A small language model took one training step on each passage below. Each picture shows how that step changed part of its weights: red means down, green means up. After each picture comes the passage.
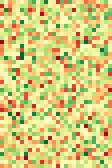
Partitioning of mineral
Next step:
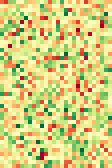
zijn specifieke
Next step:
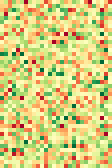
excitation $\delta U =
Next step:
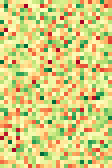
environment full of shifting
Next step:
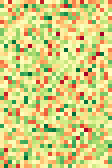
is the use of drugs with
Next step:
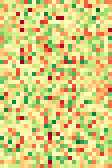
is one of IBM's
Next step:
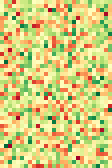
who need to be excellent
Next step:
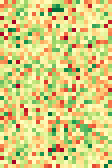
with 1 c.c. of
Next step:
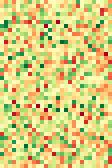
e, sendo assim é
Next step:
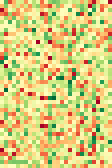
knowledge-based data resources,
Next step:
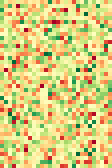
and combating of economically important
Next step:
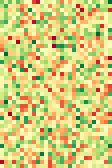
following the OpenAIRE
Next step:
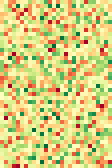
of all the minerals in
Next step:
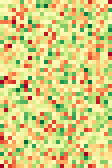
Lancet. Medical
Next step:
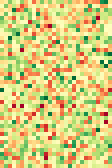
ta'sirchan va
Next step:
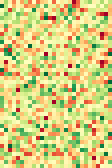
connection to a computer to
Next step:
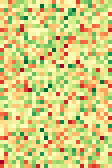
the tests was $p <
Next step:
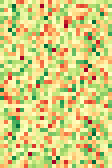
qahramonlari bilan
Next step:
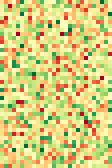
mitigar los posibles
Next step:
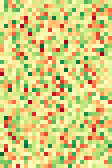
folgende Frage:
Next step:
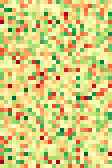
of immature and mature
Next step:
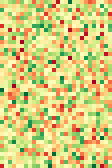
zu formulieren,
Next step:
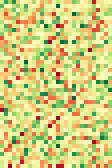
se necesita mayor
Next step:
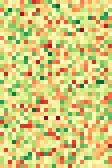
indicam que o CBD
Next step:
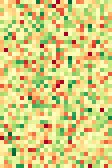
buena administración en el
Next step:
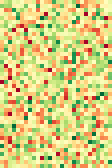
movements and the exploration
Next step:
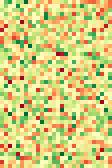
de los cuales es
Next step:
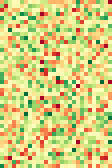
(Tomato Spotted
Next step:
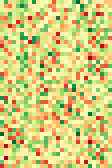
atualizada periodicamente
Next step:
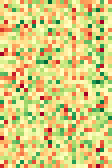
Bangladesh Medical
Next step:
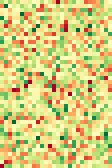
Mezunların meslek
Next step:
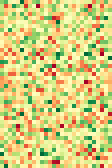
Political Marketing*,
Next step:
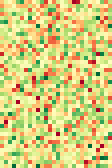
toxiques ? Le
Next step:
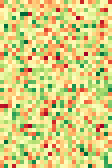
Pendekatan masalah dalam
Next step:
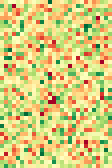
Aber wir sind
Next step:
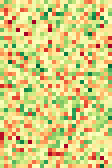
organisms do not harm
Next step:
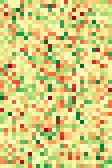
l'adoption de la
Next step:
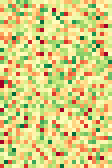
innovación relacionado a
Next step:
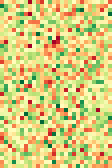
Several keywords again
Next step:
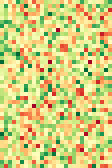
NUOVI DATI
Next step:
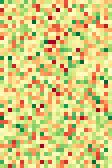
xabarlar yoki
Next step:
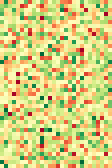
experience directing the efforts
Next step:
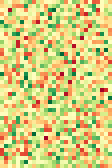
constants. Using continuity
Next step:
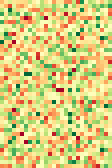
процесс обучения,
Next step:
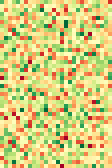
va ayol uchun farz
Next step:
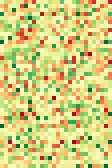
above the threshold concentration even
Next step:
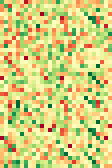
ва нисбатан
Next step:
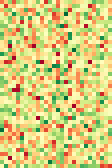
confiabilidad y es el
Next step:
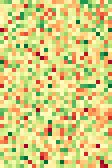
The classifier has two
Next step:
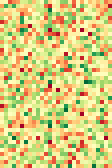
з інноваційними
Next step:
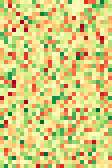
silence is indeed
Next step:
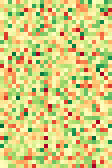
compound 7 was obtained as
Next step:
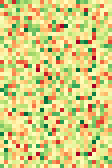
that system that manages many activities
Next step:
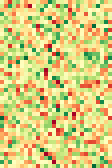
The reactor was located
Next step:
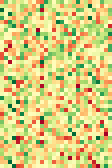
ценность, чем
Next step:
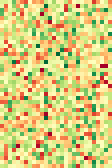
experiments are used without any
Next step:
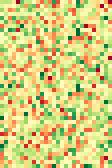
(waaronder een
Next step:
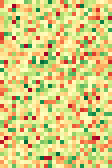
was also no statistically significant
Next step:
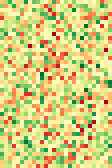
Das Miteinander
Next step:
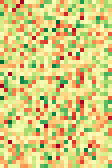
reaction scheme on the
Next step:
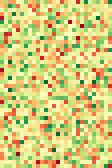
to be considered. Figure 3:
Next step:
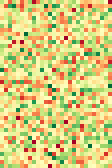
on ground CG1
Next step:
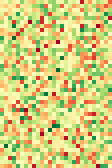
requires no additional changes when
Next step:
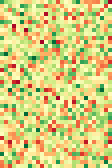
action and embodied
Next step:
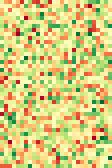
their validity and reliability
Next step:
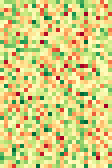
dari peningkatan hasil
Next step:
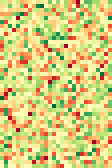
cation exchange capacity
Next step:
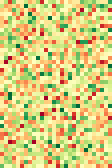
the BIM information reuse,
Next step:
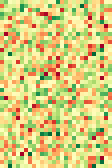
和 Hu
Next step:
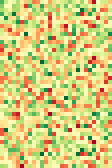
of goods and services in the
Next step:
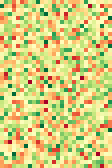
chlorosis and mosaic
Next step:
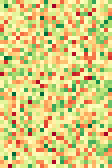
mandate, and implement new
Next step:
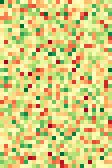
do que se faz e
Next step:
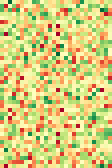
decades of life and has been
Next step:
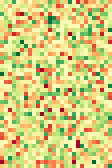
Bourdieu can be
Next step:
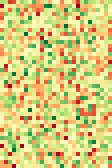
is its short time effect and the
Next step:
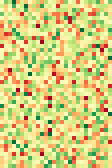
7.8% were classified
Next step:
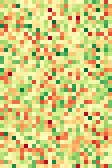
est notre employé.
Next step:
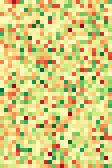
zu diesen Studien werden
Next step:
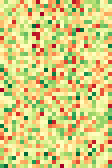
and is a metabolic
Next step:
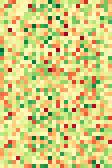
it was shown that the interest rate
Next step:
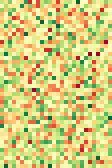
there is paucity of
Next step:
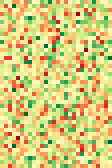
within group and between group variances
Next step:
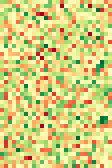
consecutive days.
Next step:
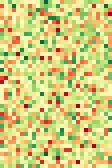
their children at home.
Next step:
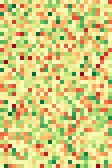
of crops, insect
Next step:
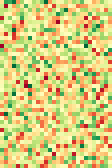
system, or to generate heat
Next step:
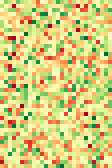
yengilliklari va
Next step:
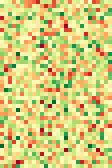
possibilidades por meio das
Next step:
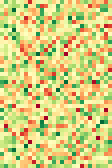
as torres e as
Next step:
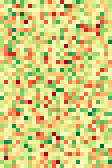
of vermicompost and
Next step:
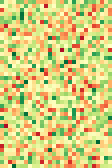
just learnt. The
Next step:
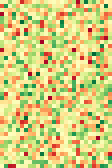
dendritic cells, natural
